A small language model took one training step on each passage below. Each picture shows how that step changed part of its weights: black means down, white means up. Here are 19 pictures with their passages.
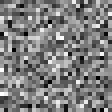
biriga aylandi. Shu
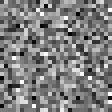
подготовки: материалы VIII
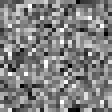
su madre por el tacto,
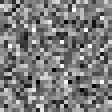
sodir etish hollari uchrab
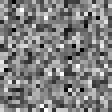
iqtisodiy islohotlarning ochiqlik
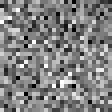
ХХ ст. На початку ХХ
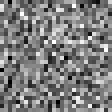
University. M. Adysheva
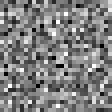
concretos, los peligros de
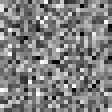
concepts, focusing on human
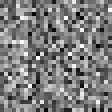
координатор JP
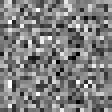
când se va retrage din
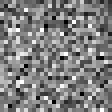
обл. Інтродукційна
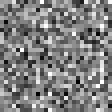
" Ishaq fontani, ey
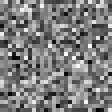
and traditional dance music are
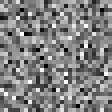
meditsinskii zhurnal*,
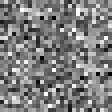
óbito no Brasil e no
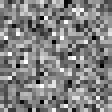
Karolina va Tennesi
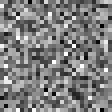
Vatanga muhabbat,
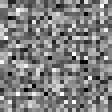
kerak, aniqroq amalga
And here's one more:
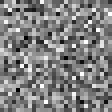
вилоятлари топонимлари.
